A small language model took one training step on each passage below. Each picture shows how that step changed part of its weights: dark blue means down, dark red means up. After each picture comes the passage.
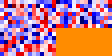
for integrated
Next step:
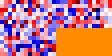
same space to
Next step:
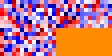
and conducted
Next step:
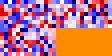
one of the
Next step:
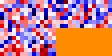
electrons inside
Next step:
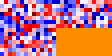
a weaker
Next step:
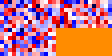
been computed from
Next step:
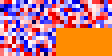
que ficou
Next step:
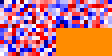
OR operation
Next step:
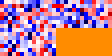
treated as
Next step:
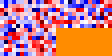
в то
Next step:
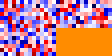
all changed
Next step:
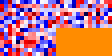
considering the
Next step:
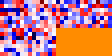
and has to
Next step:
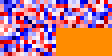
P. are with
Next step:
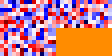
au fost
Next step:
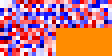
todo o
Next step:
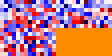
algo de
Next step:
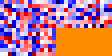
formulation, our
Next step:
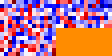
high contrasted
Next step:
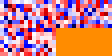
full list
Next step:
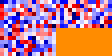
of the data set
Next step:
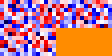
that are integrated
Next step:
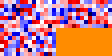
that serves as
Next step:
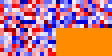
of this research.
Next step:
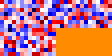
scores, but
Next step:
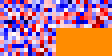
jari yang
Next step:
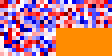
into the resin
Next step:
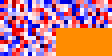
related to the
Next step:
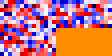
between Literature
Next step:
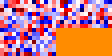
in dessen
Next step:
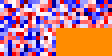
Working for
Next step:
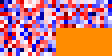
to understand
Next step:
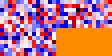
component is
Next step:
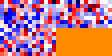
meV$, and
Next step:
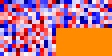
for improving
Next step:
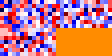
may be comparable
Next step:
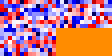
approach based on
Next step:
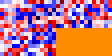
het adres
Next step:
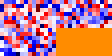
particular village
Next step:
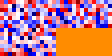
at position
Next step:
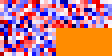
data, in the
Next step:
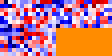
replicación 1
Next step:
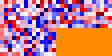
transfer any such
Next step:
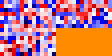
is a small
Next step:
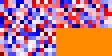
Ecology and
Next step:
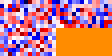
the modern
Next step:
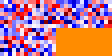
addition, this model
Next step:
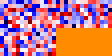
has been found on
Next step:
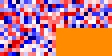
are considered in
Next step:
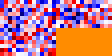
what I
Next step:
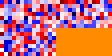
were highly
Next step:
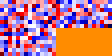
of the environment,
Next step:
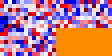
our results did
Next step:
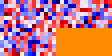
a variety
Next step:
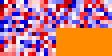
detection of such
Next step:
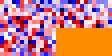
in Miju
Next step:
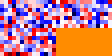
à maintenir
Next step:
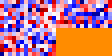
obtain a stable
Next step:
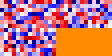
o papel de
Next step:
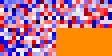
well and technical
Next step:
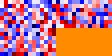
the generated
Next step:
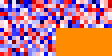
If we
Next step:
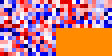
out after
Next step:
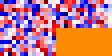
є у
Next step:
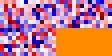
performed using a
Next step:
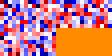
from the usual
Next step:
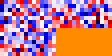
significa que no
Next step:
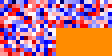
the Dhamma
